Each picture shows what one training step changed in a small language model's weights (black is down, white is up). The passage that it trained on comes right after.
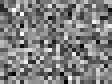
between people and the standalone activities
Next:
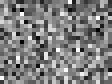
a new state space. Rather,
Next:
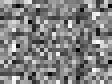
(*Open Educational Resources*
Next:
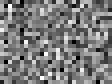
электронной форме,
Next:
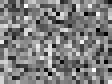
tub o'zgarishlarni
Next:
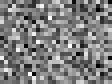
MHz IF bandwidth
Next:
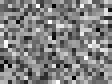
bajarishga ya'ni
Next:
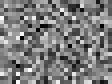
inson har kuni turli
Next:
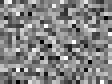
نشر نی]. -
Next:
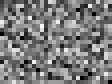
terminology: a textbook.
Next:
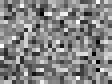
can change the age estimate by a factor
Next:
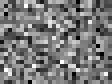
va imkoniyatlar
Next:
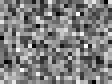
the network's robustness to noise.
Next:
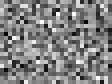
in the society and should start so stand
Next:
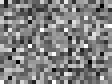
sample chamber for artificial
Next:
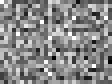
theory. It seems clear,
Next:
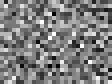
II design, the graphite reflector
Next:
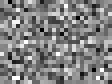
дуже складно
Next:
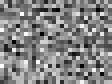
magnetic field and the temperature at the base
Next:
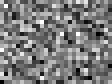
the length of the interval on average,
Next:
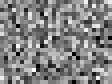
dependence, it does not show a significant
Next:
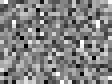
b-a$ and a term containing
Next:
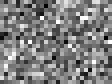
5. FINDINGS
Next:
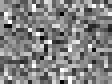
Ghenni A, Hashim
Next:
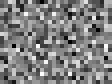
scenarios, therefore connecting
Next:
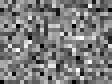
lattice, for various velocities:
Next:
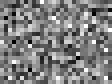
same for cash and deposits and
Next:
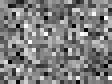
This assumption may be valid when both the
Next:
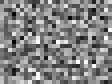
some tasks – such as walking
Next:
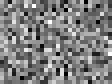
2025-yilning birinchi
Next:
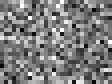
Eq.(\ref{kl}), and the
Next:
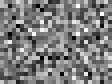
in Γ containing the zero vector as
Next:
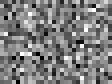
QK^T can be
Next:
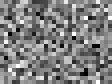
necessary for respiration. A typical
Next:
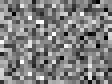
of the method. Measurements
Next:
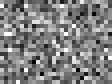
fellowship (2 years)
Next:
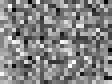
Safarovich Tarix
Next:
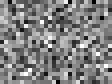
a mean field, which is equivalent to
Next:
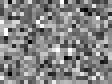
2/94 History of
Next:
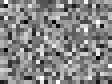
on the domestically produced
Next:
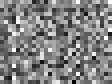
needed to resolve the origins of
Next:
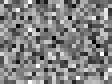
freedom, provide minimal, though important,
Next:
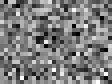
resulting points are fit through a
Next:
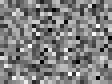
Malicious-Code head,
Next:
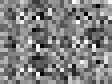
further related to the concept of
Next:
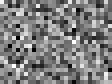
The consequences of the rapid climate change
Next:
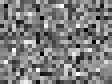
over eigen waarden,
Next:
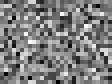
older since its first indications can
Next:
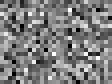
x) i \gamma_5
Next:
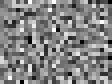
rational remedy to
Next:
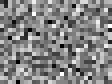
effect of CPT. Comparing
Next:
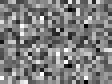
& Terahertz
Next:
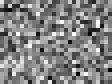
for alkanes. Our model consists
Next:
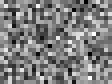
adjacency matrix satisfies
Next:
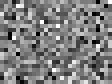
earlier is now $t=0$)
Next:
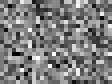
used measure of spectral distortion in
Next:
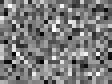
Recombinant protein Pcn
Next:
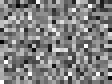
pre-FEC BER,
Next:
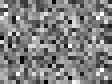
{\bibfnamefont {D.~A.}\
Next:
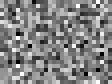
helping learners understand words in practical
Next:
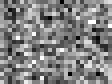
norms have two components, namely
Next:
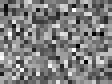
3. Дурагайлар
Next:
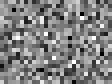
and fake images are shown in
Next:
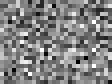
21 years and the oldest patient
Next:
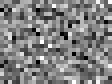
were obtained, and respondents participated
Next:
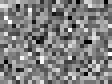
all obtained grey relational coefficient gives
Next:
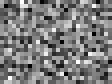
untuk mengungkapkan
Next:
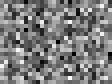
the configuration connected with the continuum modes
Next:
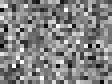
and rotation of the stripe
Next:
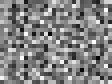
to shape them. These theories could be
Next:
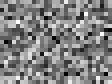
procedure contaminants from the
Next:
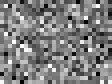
\rangle$ On the other hand,
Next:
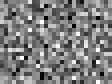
of the BK equation is shown in
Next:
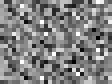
in the presence of gain and loss.
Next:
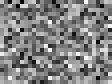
nazariyasi -
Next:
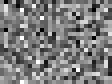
Pierre Soubeyran
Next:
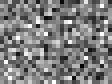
which ones are not connected with drawing
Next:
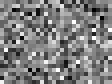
B2-centered clusters
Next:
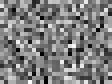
in blended and online learning environments.
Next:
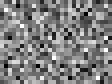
Wilcoxon test that
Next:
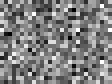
coded for correspondence to different
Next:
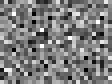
It is shown that ions form strongly
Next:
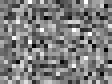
relationship was found between the total fruit
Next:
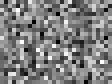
the artificial saliva group
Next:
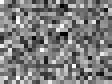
follows standard analyses of CSNs
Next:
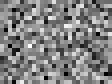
more of an outcome of technological
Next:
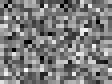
talqin etishga olib
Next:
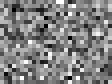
commutator work and the resolved
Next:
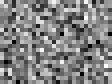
formed using chloroform, the
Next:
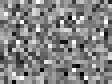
es posible combinar
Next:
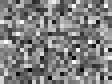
presented as a comparison. The conclusions
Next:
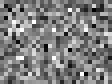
Since representations can be used to refer to
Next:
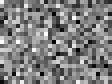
werden, wie dies angesprochen
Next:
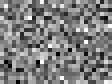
solutions of various concentrations was obtained on the
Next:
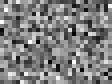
Compd. no. R ₁
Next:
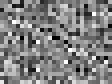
допомоги при
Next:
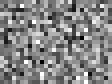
meal plan designed for the residents
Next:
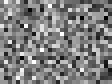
the population size of UiTM is
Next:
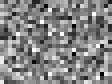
for many discussions. I also
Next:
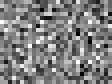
beyond nearest neighbors. We show
